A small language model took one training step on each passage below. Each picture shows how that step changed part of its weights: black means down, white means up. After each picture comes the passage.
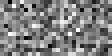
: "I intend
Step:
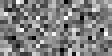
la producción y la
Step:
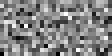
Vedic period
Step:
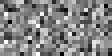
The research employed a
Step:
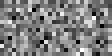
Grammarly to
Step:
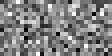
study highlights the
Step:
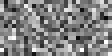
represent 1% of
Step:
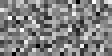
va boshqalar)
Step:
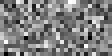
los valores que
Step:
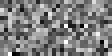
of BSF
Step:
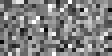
respondents were generally
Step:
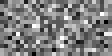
have a physical separation
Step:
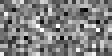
The investigation found that
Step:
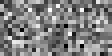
shows remarkable
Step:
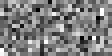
de sugestões
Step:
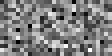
related to professional responsibility
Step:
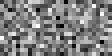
does not matter for
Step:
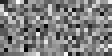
data points further
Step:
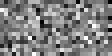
braking, and
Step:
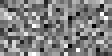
framework that leverages
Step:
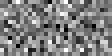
persistence of
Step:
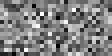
Research, Volume
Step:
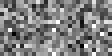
oshirishga xizmat
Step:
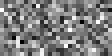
diária das
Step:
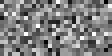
the Japan
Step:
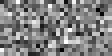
study, Sun
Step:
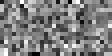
- what data will be
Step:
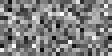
of a low population health
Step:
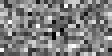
sequence followed
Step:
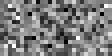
in most case very
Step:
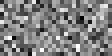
perceiving the current
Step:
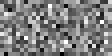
security classification levels, and
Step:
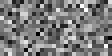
para afrontar
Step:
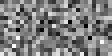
and touch in the
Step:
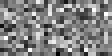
relationship between open market
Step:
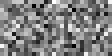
educativas como el
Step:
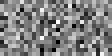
and the A20
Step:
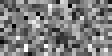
They are the very common
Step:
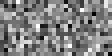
new scales measuring
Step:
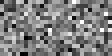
которые несут
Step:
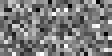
değerler ve
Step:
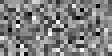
as a result of
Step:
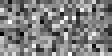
of substance.
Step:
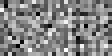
commissioned between
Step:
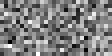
Three student
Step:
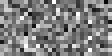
pada konsep
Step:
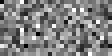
the typical advanced
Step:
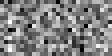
of certain practices according to
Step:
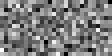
de este tipo
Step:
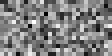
research, wrote
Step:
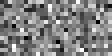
addition, it has
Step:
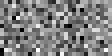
udumlar va
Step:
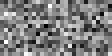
world, here in
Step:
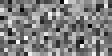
of the Research Data
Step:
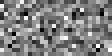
the mouse,
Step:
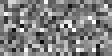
Clinical study:
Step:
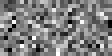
З моменту
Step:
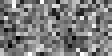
the largest
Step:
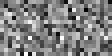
effect on accounting
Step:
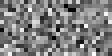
on the high concentration of
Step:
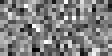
are examined.
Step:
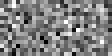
tuned to
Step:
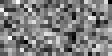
simple and complex
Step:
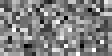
do ensino e na
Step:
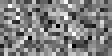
in a persistent
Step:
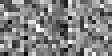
The study was conducted using
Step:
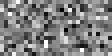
autárquica y
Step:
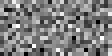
a much purer
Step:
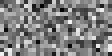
entreprise, il
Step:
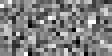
weight is too
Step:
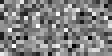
the nominative
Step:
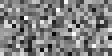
media undermining
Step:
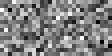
na Banda da
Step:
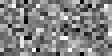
gender tenglikni
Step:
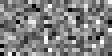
basic concepts
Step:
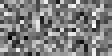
In the case of
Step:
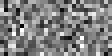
cervix after 2
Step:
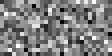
wheat, rice
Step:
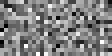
lower and the upper
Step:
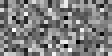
chosen private
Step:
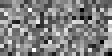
bei sehr
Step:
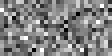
diagnosis of
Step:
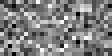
depth. Figure 2.
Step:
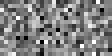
by the great
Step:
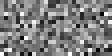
F, et al.
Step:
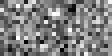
or calculating complex
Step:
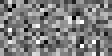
other end of the
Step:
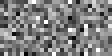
plasma cell
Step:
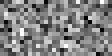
previous knowledge about
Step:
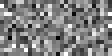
University of New
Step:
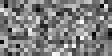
grain. Based
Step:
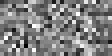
are often referred to
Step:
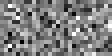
in all cases. The
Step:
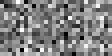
different clinical
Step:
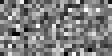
the “Balkan
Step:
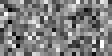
The following steps are
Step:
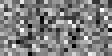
If people are to
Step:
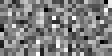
upon the nature of
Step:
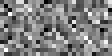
населения и
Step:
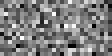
gestion de
